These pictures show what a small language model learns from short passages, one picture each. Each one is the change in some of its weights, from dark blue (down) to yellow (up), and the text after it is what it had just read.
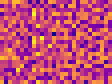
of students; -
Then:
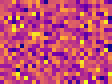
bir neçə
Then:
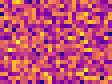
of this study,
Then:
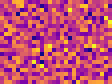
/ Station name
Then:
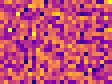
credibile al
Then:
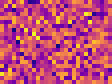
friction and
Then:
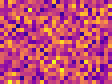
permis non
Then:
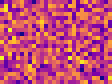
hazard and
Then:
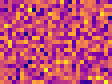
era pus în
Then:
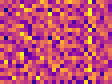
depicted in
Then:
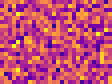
previous experiment at
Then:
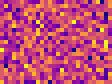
va ularning
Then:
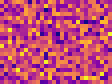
and scene
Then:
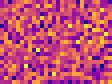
dental conditions have
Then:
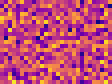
architecture is vital
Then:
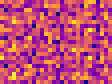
ecologically relevant
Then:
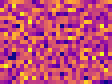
India. Current
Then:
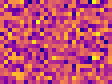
t$ for
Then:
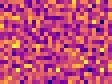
to a more
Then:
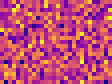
iron content.
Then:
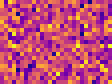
im Sinne
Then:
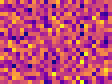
bei dem die,
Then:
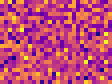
en las personas
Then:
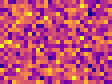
a study done by
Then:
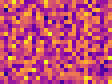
classifier method perform
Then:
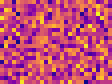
gallega por
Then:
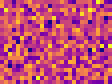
soient orientées
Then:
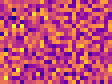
before a double
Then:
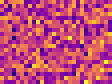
de grande tema,
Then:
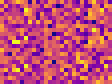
and it also shows
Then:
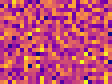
at temperatures
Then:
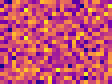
Introduction The study
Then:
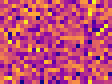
do not consistently
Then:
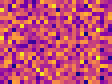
urbanístico e
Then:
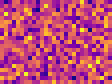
affected, out of
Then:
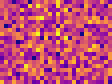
haqida bilimlarni
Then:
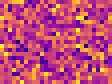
that youth
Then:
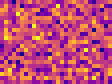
has facets such
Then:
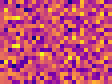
sensu em
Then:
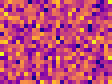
the year, as
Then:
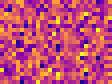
the human dimension related
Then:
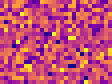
South Africa about
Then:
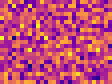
base de dados da
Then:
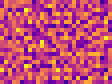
their combination cannot
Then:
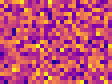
we make the
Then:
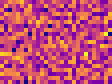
the findings relating
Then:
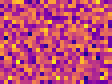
of climate change on
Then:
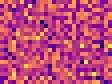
importante comprender las
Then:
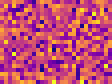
elevados de
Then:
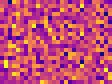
harmful. It
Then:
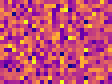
Russian and
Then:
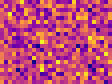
could be achieved in
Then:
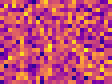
foundation for future
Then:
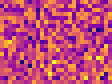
with masses
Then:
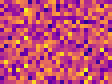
and understanding the mechanism
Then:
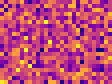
is important to
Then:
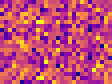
research culture, research
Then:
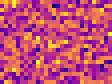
items 1-2
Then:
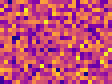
This allows for some
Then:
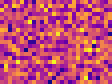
dados será
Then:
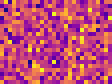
smooth the
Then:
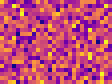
- koinot
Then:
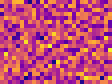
of 3D
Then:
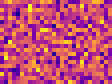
Consistency This
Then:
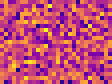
conclusion was
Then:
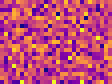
environment, the effective
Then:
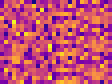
substrate consumption rate of
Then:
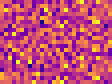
psicológica que
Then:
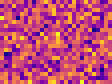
desarrollo de los
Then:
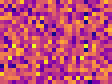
como un posible
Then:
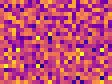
on December
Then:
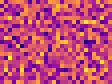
and palm
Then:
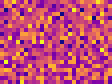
taking into account
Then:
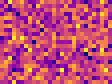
yuz balo
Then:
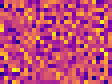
to evaluate and
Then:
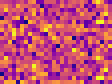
праці Б.
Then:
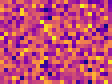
прогрес в
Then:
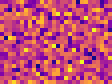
this book is
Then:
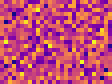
dan tingkat
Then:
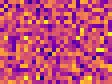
is only realistic
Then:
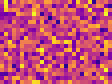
paper tape.
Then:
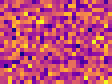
searching, collaboration
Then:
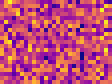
sites were
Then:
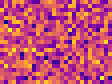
across the Outer
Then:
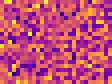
que consideraban
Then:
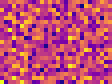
Science, University of
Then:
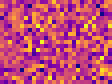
be capable of
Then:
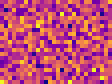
belonging to
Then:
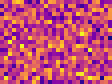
of linking
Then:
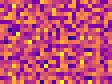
Scientific Research
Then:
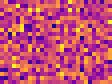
de Larderal
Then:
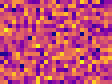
μm) with
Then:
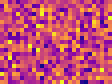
lengua del
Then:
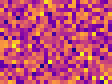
при моторной
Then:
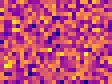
economic value of the
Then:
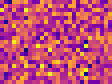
Therefore, the current
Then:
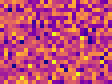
not treat every
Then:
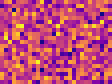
area. Seismic
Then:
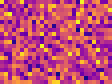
os conflitos de
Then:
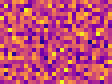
paper we present a
